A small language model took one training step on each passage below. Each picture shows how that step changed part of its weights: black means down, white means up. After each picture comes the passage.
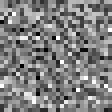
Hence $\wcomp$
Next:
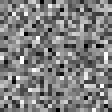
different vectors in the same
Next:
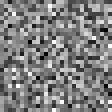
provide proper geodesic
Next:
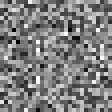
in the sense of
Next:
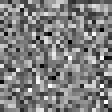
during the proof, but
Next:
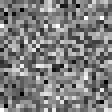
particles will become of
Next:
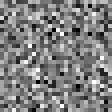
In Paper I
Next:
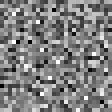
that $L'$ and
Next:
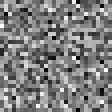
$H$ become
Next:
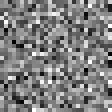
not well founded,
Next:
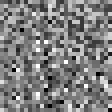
we see in the
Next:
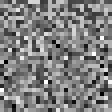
the number of opacity
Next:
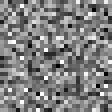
special subspaces can
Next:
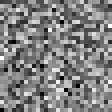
but it sets the
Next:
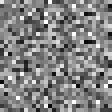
always decomposed into in
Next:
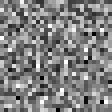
inequivalent, we
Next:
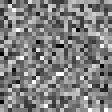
is probed only in
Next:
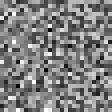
The black curve shows the
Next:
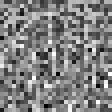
defined in section 4 and
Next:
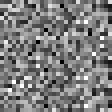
to the abrupt
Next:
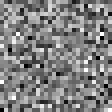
define a notion of
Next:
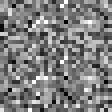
and coughing in
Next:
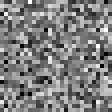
on the order of
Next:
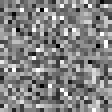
OF Albert
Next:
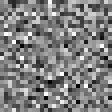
some $x$ in
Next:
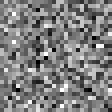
Additionally, by
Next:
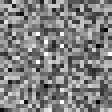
compatible with experimental
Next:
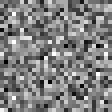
terms of vertices and
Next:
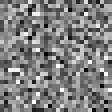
gains in
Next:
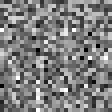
can get other results.
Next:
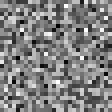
this case the radiation
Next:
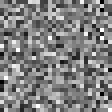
the notations with the
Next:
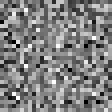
symmetry, and positive curvature
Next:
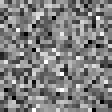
counting invariant into
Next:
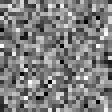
to levels below
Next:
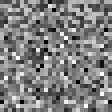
$b$ boundary components
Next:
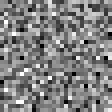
not bound into a
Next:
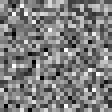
integer type, while all
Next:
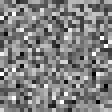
The conditions on discrete
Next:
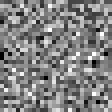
parameter $\theta$, which
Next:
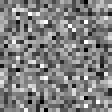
must lie between the
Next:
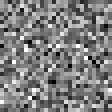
linear equation governed
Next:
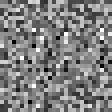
the C2C model
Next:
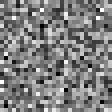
one of two state variables
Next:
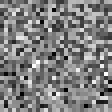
that the location of
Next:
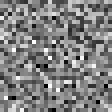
these properties for the
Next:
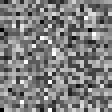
\sigma})$, and
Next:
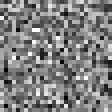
to variational regularization
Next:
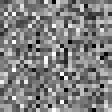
routine takes
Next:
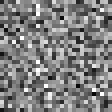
supersoft phase.
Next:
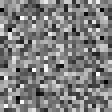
creating operators complex
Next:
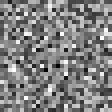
each force and each
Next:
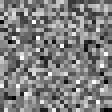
plane, where $\bar
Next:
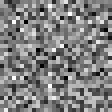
some } 0 < t
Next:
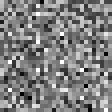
principal value.
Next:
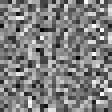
a Gaussian distribution of 100
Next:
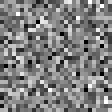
rearranges the
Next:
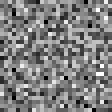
detuning conditions
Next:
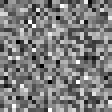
process \epem
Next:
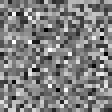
sense that the normalized
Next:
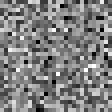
the last terms in the
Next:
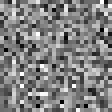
C$. We will denote
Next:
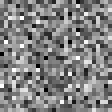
be a Banach
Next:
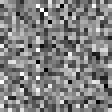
nor prove the
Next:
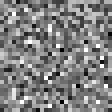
We consider a linear
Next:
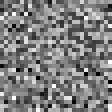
what we've
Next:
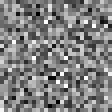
Proposition 4 yields the
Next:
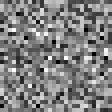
transformation on a high dimensional
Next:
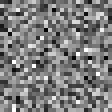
(and \HI
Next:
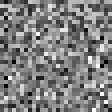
of the price
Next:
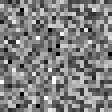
operator and given in
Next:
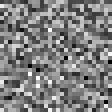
while the linear stability of
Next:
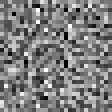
aliasing and some
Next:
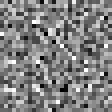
suffer from the
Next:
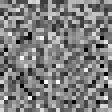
the path of the solution
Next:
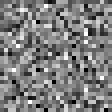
al.,} gave
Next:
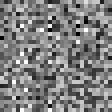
\centering \scriptsize
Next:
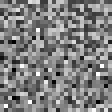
the two systems, as
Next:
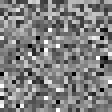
the positive definite solution
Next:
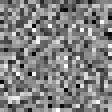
valid. It is a
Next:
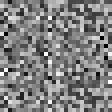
gives the number of
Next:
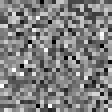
obtain the $F$-
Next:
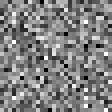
turnover time of
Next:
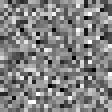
our pulses are sufficiently
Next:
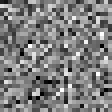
of order $ag +
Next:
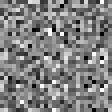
the quatien
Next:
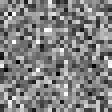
first. If one
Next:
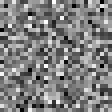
and natural facial
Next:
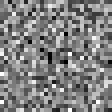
optimality relative to the
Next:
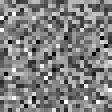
The above considerations can
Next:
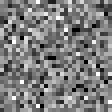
U_1$ that
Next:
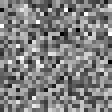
bin. Finally,
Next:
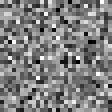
corresponding foliation
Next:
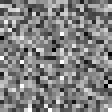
with numerically computed
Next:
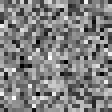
bounds on the entropy of
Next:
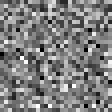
we may assume that it
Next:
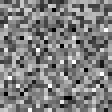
$B$ isomorphic to
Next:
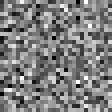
(x_\alpha -
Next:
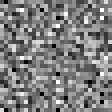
framing for
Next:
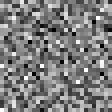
state $J$ to
